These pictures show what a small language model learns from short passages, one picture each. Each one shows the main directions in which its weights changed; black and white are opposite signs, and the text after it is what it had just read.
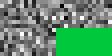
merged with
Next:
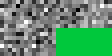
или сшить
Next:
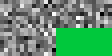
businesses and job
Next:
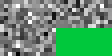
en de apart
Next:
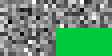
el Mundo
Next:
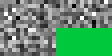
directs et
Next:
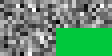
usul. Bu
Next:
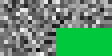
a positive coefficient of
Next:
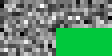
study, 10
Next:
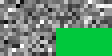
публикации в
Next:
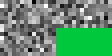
contribui para a
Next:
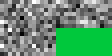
в этих
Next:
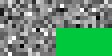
və digər
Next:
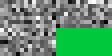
hár bir
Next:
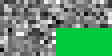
have become increasingly
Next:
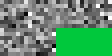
serie de
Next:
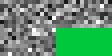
que organiza os
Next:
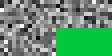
voltando ao
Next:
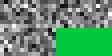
the south.
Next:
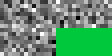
the impact of the
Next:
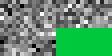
exploring the
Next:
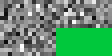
dat men door
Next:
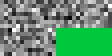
and variety and is
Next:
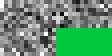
N HCl and
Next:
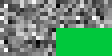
Robert S.
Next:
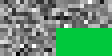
and online links
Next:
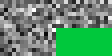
seguir para o
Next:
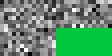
(Master of
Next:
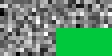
funcionalidade de
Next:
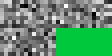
the evolutionary dynamics
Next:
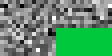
and upcoming
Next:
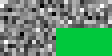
extract (10
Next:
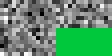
muhit, ijtimoiy
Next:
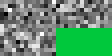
continuados y
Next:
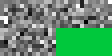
al lui
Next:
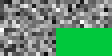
the number of samples
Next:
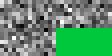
temperature for one
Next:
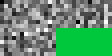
use of higher human
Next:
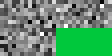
su još
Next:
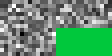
8 Mart
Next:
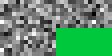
patterns of wealth
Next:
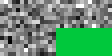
of social interactions,
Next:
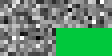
in other sources.
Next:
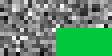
se deu
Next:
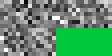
de fazer parte
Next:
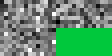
soft robotics
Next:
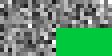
juice. They
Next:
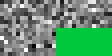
on their clinical
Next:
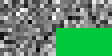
a quarta
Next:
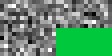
context of modern social
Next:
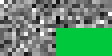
challenges, and
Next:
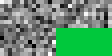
that inspite of
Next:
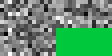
estaba en el
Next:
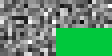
functional groups,
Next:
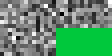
y zonas
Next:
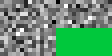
et al.
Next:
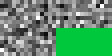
O uso de
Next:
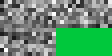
something students
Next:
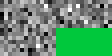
Ideen und
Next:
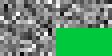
gender pay audit
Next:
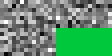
among the recent
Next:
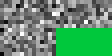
particularly Nigeria. Nigeria
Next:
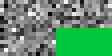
son las personas
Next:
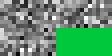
de funcionamento
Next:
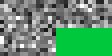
the future edition
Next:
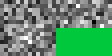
might be? One
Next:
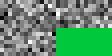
paid to the
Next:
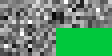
y a si hay
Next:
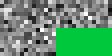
negative relation with
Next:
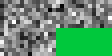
solution. The observed
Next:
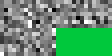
shevalar va
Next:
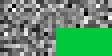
contemporaries imagined
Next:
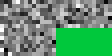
of protection.
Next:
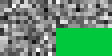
an individual assessment of
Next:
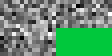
is also used to
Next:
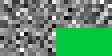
a constant number of
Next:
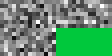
stakeholders of
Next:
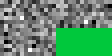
переходу на
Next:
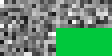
patients, who are
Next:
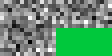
by) the
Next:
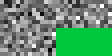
between operators is
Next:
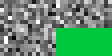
Commons -
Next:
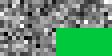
tashkil topadi.
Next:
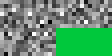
un factor que
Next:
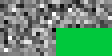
institutions. 12.
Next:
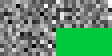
(amount of
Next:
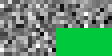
peak solar power is
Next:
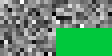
were approved for
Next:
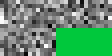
de constituer
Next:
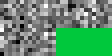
talab etiladigan
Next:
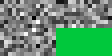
of green manuring
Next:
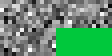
tan fuerte
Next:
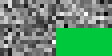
also gave
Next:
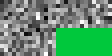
A minimum is obtained
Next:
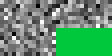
uniform uncertainty
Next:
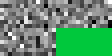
games have
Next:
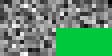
the two groups
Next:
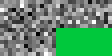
set. C.
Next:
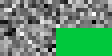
role of autonomy
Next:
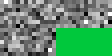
of contact is usually
